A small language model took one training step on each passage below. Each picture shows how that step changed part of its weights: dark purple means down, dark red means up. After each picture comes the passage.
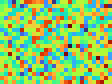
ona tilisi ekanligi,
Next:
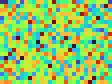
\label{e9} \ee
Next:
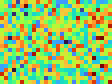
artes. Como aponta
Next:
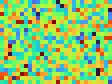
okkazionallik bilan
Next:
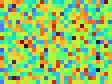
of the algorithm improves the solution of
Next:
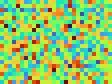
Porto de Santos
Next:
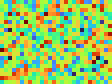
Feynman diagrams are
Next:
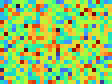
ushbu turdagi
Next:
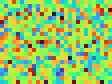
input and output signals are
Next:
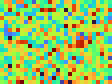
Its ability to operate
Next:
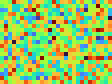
mayda dehqon
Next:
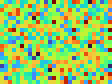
vaqt rejimida
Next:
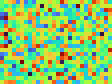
tilida o‘qish
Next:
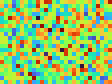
repositories is available in our
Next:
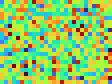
de procesos, pues
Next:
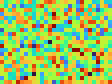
for vector-based CDD model
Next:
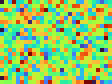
We calculate the integral in
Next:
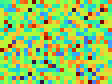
libertad lejos está
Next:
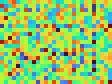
کو عربی
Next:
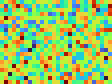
sifatini oshirish,
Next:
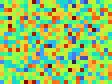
plane, when coplanar evolution
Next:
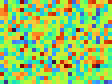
hij of zij dan
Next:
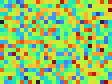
on bilateral trade is real
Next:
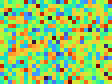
rms noise level in the
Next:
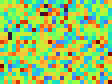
overall scores for the proposed
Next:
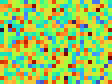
BCGs do not
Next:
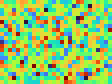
visuelle und akustische
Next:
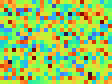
line with those known for MAD
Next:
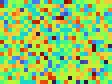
failures or even dispels
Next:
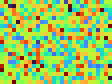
The process consists of the following
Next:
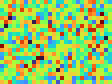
reaktiv qog'oz
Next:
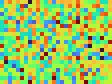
fransuzcha terminlarni
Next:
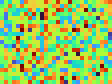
{\bf vertex algebra}
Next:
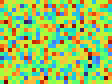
Parlamentului RM a
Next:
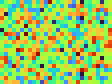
of both magnetic (Cd and
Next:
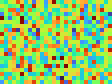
desertificarse en el
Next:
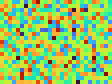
yang dipublikasikan
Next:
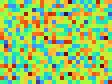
these devices are shown as function of
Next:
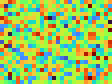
determination of 186.6d
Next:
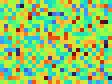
y del resultado conceptual
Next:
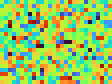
artikel op enkele
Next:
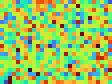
presenza, nel volume,
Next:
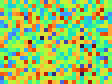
behind a field research of a real
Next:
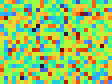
matrix elements of $\rho^\psi$
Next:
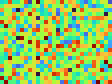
anlayışın insana
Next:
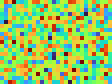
espacios urbanos
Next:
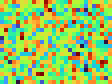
de este principio es el
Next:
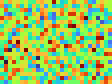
multiplication region. This effect
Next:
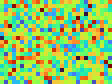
e fixados corretamente.
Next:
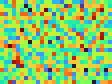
5) Списаны
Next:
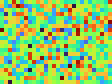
романс, ундан
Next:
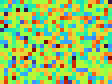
contact with graphite.
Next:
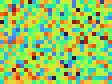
with a weak and local formulation of
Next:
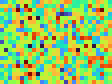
arbitrary combinations of
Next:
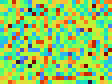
de Thémis : 104 m
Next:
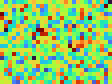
Turizm qo‘mitasi
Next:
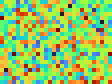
a global probability distribution of the
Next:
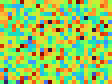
nueva organización
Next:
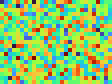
value 1.53. Our
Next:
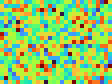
of states latter on in this
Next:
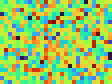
sběru, popis
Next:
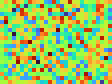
address what is actually about
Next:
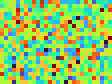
and eventually pose significant
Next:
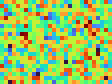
group which belong to one of the
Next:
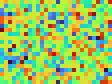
generation of stars forming out of
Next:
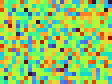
la tête par voie
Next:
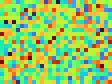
we can observe clearly
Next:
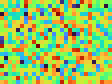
donor CQD
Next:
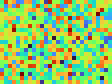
les caractéristiques
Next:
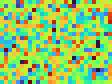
[in Ukrainian].
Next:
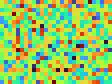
and deduce the evolution equations
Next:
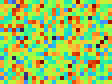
Thus, it's essential to study
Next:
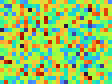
в педагогике
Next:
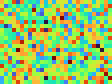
to the time-integrated
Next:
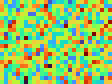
factorization hypothesis is
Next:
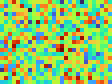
государственной системы
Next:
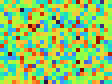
have re-instaled the electron
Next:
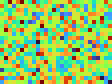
яких згідно з
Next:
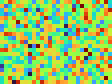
points in ternary systems,
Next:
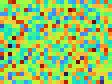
layers, respectively. We obtain the
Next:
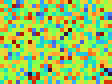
importancia para los medios de
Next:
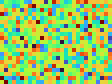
(\ref{dsys}) have
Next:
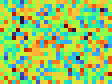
quark condensate and
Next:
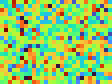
Niedermoor 2
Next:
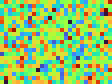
salida varía relativamente
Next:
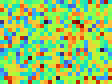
for the possible phase transitions with the
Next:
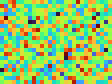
oshirilishi O'zbekiston
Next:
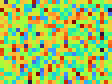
Market truck
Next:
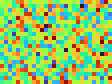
not present in the sample.
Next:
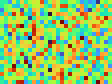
kun, to'la
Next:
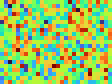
and signal-analysis originated
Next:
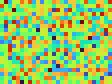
quadratic WDW equation
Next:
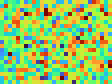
the qubits are sent and
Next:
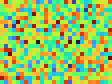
› articulo>.
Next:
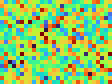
random data can be generated through
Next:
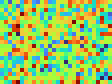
Science Foundation through award
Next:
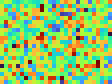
panel). From this figure,
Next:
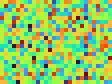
teng bo'lganligi
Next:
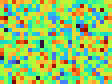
development in Ukraine.
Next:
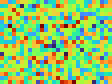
two data sets to give the
